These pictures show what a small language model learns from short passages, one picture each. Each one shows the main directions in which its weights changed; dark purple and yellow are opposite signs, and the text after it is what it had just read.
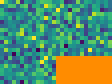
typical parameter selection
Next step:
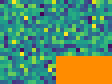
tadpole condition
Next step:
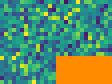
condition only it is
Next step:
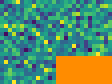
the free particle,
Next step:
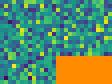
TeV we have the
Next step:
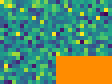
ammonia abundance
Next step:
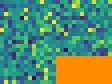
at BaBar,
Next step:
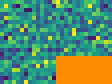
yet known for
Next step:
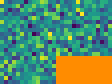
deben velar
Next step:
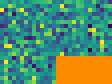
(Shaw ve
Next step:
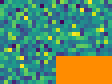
detectors that can be
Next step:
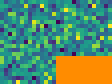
and its interpretation}
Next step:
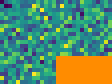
Illustration of
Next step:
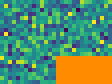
The leading shock has
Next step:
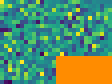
us distinguish two
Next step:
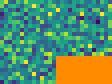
the emerging generation
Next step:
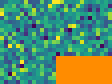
vulcões e
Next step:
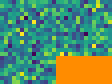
satu alat
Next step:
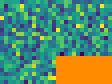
& Initial film
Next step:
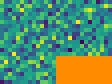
powers, the
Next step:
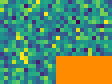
access to quality
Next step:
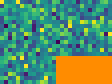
1, and effective mass
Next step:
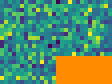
for homogeneous
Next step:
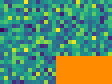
у значительной
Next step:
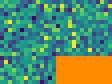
discuss the properties of
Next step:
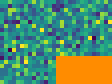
be a power law
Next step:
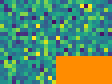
its non-locality
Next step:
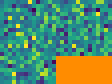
simulations. It can
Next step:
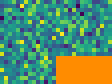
to $\partial_y u
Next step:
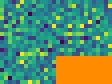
of Cherenkov
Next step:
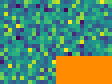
indicates that the interaction
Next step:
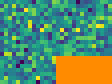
time, in both case 1
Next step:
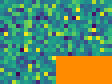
with an input power
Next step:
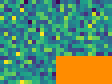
to third order in
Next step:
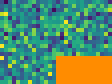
during the first two
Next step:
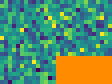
introduces tight
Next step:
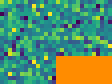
process and magnetic braking
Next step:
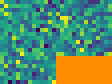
Journal of Life
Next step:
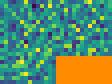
distributions, as shown
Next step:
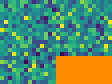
и копинга
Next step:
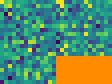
Exchange Rate
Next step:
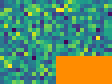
Advances and
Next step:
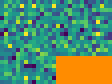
on whether it is
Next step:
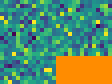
2 além de
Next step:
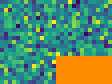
tasks involve
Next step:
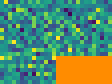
evidente a
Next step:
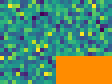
framework is a
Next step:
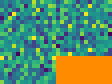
of the Peer
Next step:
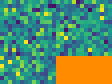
лечение по
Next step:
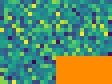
of the LS containing
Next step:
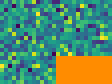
combination of
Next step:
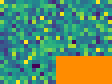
SA_time =
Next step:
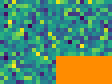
a melhorar
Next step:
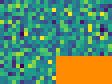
designs, these
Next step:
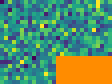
demand and on the
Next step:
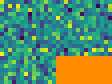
del Proyecto
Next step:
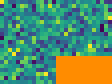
qiziqishlari va
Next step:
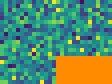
\emph{Information and
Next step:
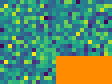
various objects,
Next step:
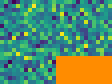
matter of the right
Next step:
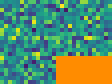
the features of the
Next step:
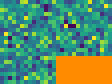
рынка, а
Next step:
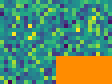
is turned on is
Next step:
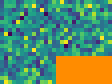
da Rocha
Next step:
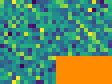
data enhances the
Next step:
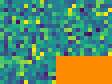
backgrounds in
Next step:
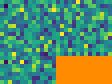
social integration,
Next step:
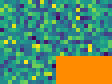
the pseudogap
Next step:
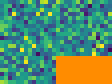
for the interrogation
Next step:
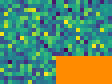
can also perform axial
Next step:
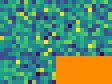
regression*, atau
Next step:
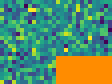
phenomenon of
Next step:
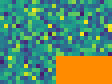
To address the
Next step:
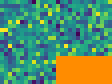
K), taking into
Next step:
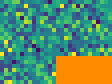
le bateau.
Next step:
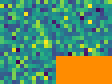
kararlara da
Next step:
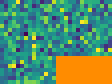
le marché et
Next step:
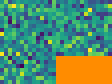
kursining barcha
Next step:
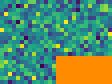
such that the volume
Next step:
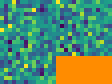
On Multiple
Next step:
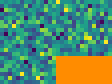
– VBI)
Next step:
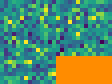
has been reported
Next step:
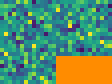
le ciment par de la
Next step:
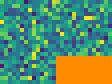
en el rumen,
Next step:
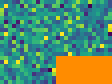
of ancilla
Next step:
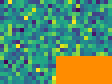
coordinate angle
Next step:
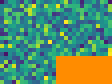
for the form factor
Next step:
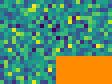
would like to
